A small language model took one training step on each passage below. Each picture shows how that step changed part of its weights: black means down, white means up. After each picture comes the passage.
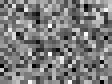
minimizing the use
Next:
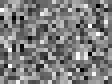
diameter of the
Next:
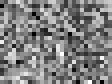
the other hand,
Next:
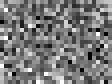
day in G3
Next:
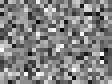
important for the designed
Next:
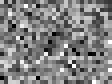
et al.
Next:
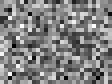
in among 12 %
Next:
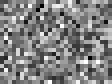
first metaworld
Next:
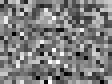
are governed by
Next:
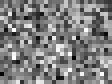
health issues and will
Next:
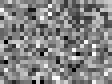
calculated as defined by
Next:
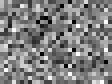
would arrive
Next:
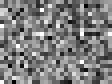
e q u
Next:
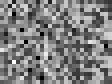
properties that are
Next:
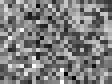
Development of
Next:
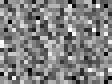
& May,
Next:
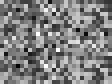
variety of different
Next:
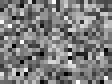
but prepare for
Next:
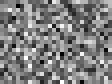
capture plant integration
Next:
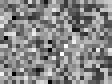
in a sustainable
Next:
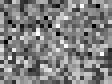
bond is much
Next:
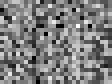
males and
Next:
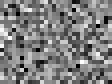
adhesin activity
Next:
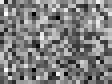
all public project
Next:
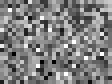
with the teachers.
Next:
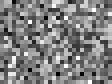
performances indicated that
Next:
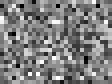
Parents and
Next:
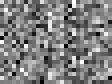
WT, but
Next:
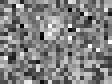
Contractor to
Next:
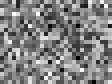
complete an online
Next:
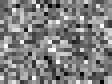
is taken from the
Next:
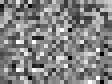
showing a
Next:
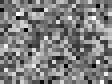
should avoid adding
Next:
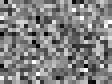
the robustness
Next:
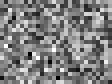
of people is
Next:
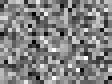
the achievement or
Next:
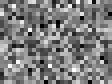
for the Social
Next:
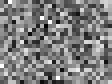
of Intensity
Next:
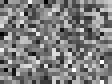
to address the problems
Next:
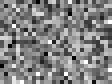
metric spaces,
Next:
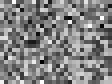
subsequent thermal
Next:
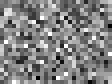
any proposed solutions from
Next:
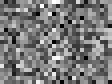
uncertain information in
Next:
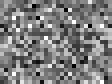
can significantly reduce the
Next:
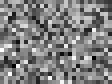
patterns and will
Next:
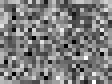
in the data,
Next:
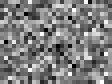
also plan to use
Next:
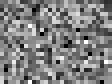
use of high thermal
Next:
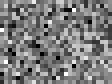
national Institutes and
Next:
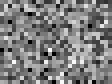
Cyril and
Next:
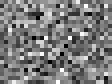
a result of the
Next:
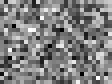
receiving since the
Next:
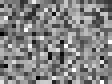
enhance the biological
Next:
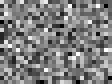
Morn and
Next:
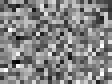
some extent in
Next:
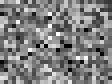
training are provided both
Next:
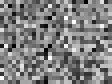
Analysis procedure, without
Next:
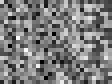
research assessment.
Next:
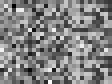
Consent for
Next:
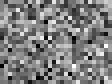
according to which the
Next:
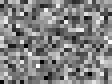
are at risk.
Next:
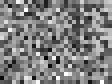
was formulated:
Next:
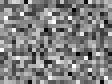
is due to the
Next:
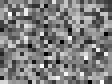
infants is the
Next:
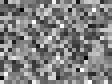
this procedure is
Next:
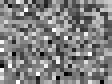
was used due to
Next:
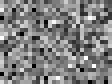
temperatures, low
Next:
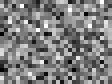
the previous failed
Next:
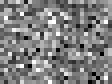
is shown in Figure
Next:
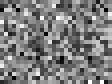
author addresses the
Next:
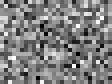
on social media
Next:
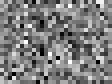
student performance, especially
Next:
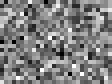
to calculate this
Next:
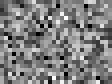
be avoided in
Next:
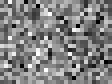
concrete may
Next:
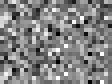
will begin in
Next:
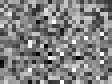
stress at the time
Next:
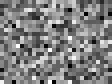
those departments
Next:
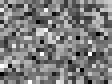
phase diagram
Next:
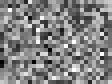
with the participants in
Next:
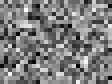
tourism and job
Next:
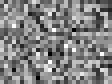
independent approval for
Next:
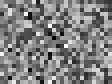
These natural periods
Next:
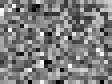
(from the
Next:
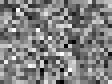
and both the social
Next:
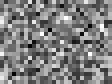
for authors from
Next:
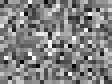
to build an
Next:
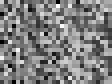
previous database.
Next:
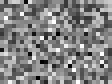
is the radiation
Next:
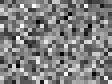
and very low concentration
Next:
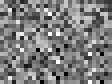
techniques can be applied
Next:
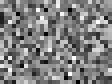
cGy <
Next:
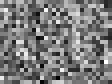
process of designing
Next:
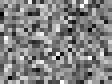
1) one of
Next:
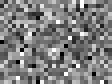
a psychological condition
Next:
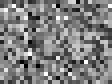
younger stars
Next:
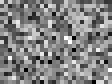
digital transformation program
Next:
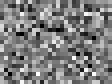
obtained by computer
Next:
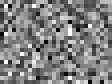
whole filter
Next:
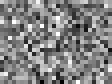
it with machine learning
